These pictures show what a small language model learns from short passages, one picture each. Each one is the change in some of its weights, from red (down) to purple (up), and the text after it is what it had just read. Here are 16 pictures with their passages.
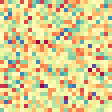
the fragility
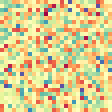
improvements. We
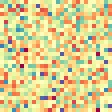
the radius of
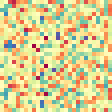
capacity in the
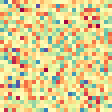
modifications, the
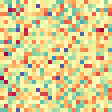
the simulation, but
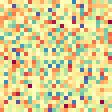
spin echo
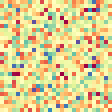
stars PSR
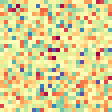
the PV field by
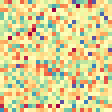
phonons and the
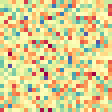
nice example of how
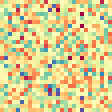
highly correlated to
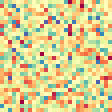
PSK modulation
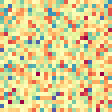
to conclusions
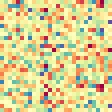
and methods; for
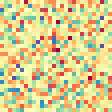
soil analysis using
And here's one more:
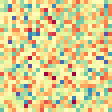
for the evaluation of
